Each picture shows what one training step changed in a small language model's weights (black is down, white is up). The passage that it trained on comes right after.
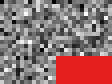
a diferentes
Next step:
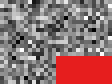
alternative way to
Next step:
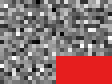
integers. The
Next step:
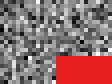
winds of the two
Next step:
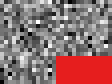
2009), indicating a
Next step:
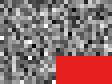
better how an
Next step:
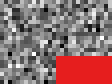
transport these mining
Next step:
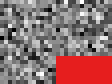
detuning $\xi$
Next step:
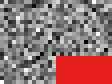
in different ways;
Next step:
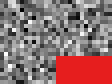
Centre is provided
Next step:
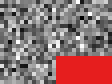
that was analysed is
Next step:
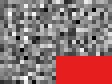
boundary. 2.
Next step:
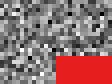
a fasizmus
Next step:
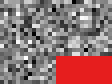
exotic matter is
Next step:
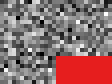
of the most important class of
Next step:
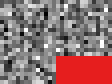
new repair process
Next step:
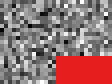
під час
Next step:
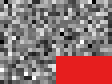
решетки в
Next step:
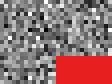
in Fig.~1, and
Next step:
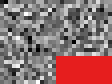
district with
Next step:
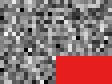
a reader's
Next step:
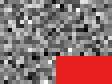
for his theory of
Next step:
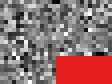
even for system of
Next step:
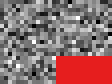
ва тафсир
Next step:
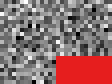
Klaus Kirch
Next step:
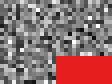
taken in the metro
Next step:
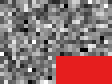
momentum dependence of
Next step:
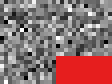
de services die hij
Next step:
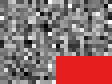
including parabola
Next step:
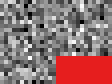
matter searches
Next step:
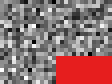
a special key
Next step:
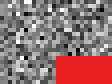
compared to simulated
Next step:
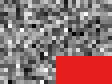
these principles in the
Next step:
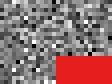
of the interarm regions
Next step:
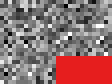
estimate of $
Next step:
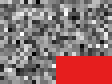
suggestions regarding
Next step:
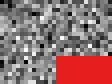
tissue healing
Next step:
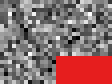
model output (left),
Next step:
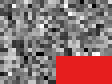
of extraction yield
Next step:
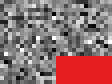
mean LVESD,
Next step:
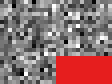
modify the form and
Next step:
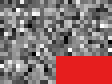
the margin by which
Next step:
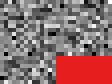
the CGM through
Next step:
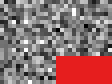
be interpreted as a
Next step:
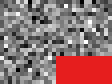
umumiy ballari
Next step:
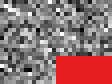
isn't yet
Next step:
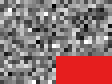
population of 56
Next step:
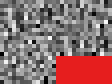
with a prediction from
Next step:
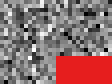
interplay of one
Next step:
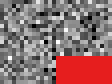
ва унга
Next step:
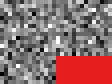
del tronco,
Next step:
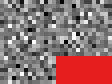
و مواد
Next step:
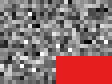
the analysis of implicature
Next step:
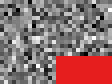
French, which
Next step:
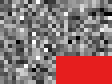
X-ray emission has
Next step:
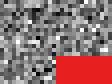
Insects used as
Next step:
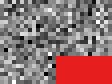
vigour. And
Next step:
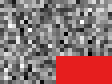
to have some effects,
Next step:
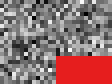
Middle East
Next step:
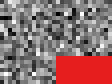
have high $\lambda$.
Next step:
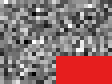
and M5 by means
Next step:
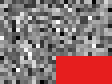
in Sumbergepoh
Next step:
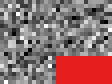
H diffuse is an
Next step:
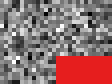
glyphosate as
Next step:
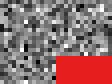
quark propagators.
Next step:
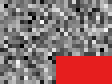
duties taxes
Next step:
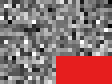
au parcurs
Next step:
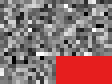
in the source term of
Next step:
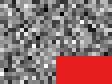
quantum scalar field
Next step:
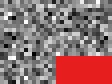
perturbation to the
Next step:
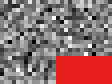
espaço no
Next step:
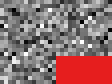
Moreover, the
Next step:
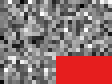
The cold load and
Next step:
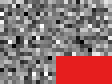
have been consulted.
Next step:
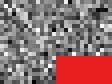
the expectation values of
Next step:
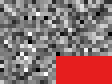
markers. }
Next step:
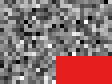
pH range for the
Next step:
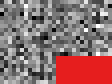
graphs of known
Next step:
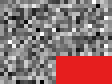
source and, as a
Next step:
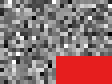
n_4}$ since
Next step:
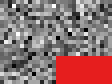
is the shortest
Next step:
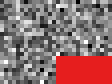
as long as they are not
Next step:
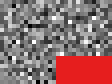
обучение и
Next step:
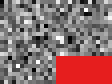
right panel we
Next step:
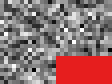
Mean Sq F
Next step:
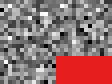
pound meet its
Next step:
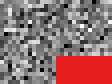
set of lines through
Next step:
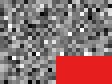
уже и не
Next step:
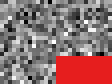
complexity of a
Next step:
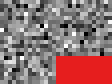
at the Lagrange
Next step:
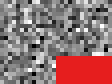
all of these stars are
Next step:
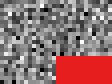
assigned in this work
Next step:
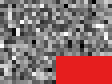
based on the scale of
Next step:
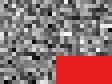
the imagination of
